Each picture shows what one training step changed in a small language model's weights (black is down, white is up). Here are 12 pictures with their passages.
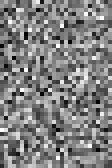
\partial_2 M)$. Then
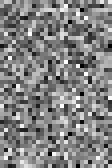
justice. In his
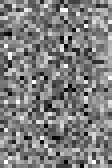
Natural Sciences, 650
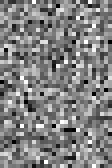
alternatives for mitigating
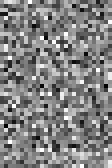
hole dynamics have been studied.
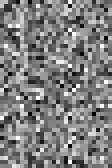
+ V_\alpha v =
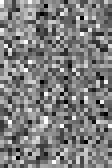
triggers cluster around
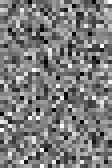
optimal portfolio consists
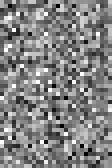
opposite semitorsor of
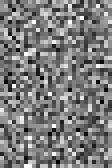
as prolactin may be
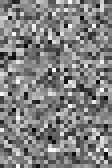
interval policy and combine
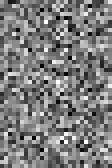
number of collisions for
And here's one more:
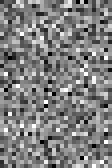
sampler options within
